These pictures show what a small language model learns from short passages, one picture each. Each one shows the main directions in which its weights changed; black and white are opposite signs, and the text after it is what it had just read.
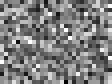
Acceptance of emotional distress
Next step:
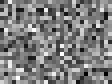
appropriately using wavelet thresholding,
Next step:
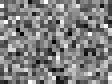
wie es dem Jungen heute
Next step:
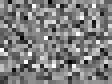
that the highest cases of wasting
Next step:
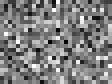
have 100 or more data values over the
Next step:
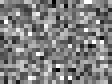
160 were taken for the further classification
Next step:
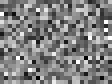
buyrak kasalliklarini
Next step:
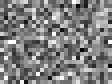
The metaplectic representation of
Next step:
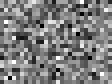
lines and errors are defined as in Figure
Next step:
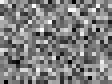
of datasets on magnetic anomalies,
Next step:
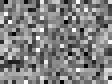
interpreted as a graph signal defined on
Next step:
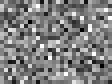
shown in Fig. 1. As shown
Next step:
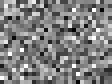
construction of the animal feeding
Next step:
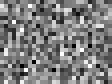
it also inhibits hemolysis
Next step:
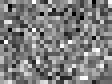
about most technological advances which do
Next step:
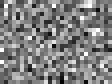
the 4G commercial UE
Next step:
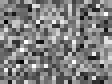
or sphere) that contains all the shape
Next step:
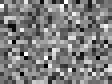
useful field theory quantities such as propagators
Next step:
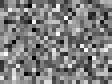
sea which was about 100 meters from
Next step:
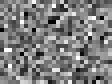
to prolong it. In both
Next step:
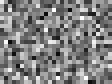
do not exhibit any marked
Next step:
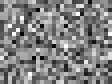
aquella época, que
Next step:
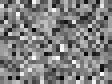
static structure factors. However the scaling properties
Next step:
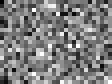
close to the perimeter of the
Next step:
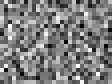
это время
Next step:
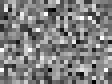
do not account for this effect but use
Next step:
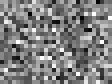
Alpha reliability coefficient of .87
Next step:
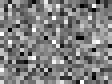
Hence, we consider some additional information over
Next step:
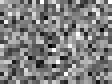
236 Наурызбаев
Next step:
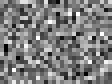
and we approach each submission with
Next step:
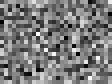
ko'nikmalar berish.
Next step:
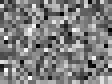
contrast with other Open AI gym environments
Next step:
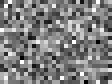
the strength of coupling between matter and
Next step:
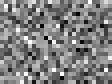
problems, various banks have developed
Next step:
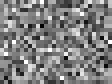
radius of the ISCO becomes $4
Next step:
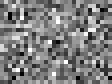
for Tuberculosis
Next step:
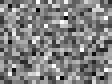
size of archaeological sites,
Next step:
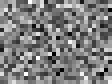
success in sequence classification does not
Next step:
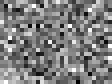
Science, Google Scholar,
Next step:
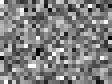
of the sensitivity measurement procedure and data analysis
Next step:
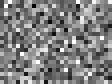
the same $1/2m$
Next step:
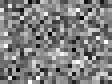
Batur, Rinjani,
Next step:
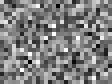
Qoniqishi (%) Manba
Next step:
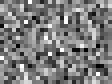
est d'une importance capitale
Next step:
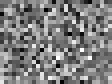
applicable in both large and small sample
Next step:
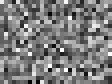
\label{2} \eea
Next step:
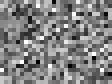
after referred as the Act),
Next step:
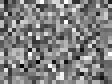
power spectrum at $z=0$.
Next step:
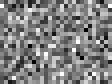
coberto toda a área
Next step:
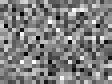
and education as a critical part of scientific
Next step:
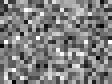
analysis of students' knowledge of human
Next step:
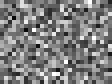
estaba justificada. En
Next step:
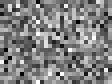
X-ray detector, the
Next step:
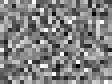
ot va bu otlar
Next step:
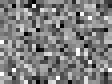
to measure trends of some influential
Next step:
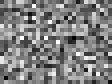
Social cost for households is
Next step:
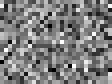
date, these bacteria or their
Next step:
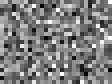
of agency, only 40% of
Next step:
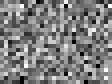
a variable $j$ denoting the
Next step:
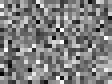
X-ray center at projected
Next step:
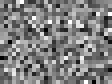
international armed conflict and the
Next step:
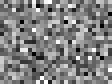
бор ўтказишда
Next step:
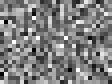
Among non-contact
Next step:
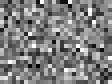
lot more smoothly. In her
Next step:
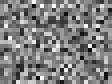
to prevent attacks. There are certain
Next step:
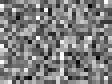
that has exposed himself
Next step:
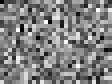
by the variable step-size least mean
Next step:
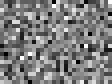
gaplardan foydalanishni
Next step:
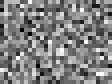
be seen in Appendix 1B of the
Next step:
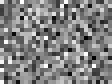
the current continuity condition $\partial
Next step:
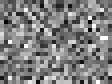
age is 38.00 years, with
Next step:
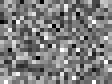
all components. When a sensor
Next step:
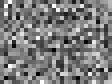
the potential exceeds a critical value,
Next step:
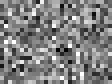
prey relationships can be quite
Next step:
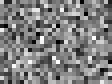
bei emotionaler Belastung
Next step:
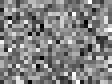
tizimi joriy etilgan
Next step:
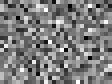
of tension, exploration,
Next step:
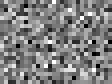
из проведенного
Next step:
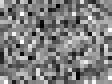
inicio de LCV y
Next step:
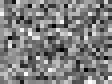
Topography; Land use change
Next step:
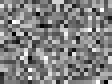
та вибіркову
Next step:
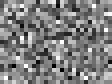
clearly seen in the results of models
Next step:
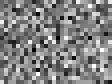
Majlis va O‘zbekiston
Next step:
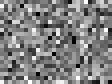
та потрібною.
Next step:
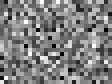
$S$ (blue line) and
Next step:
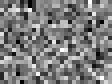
test set. The model captures
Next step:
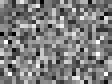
used in ownership identification. This
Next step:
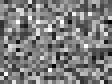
oder Hass und Liebe,
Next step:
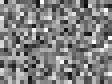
results found for given dataset with additional
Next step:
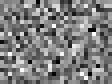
refers to "Code for
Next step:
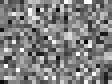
alteration. MDD with the
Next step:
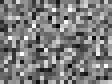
states near the conduction band minimum
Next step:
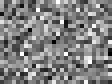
Kegiatan ini mendapat
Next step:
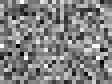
RESULTS AND
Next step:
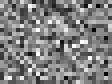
of the study. They also contributed
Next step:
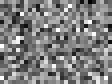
с Уильямсом
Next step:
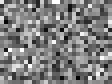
where unsound model checkers are
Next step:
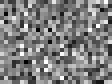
Farovonlikning iqtisodiy
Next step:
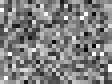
extra-social influence or bias,
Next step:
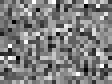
statistically significantly better than other models.}
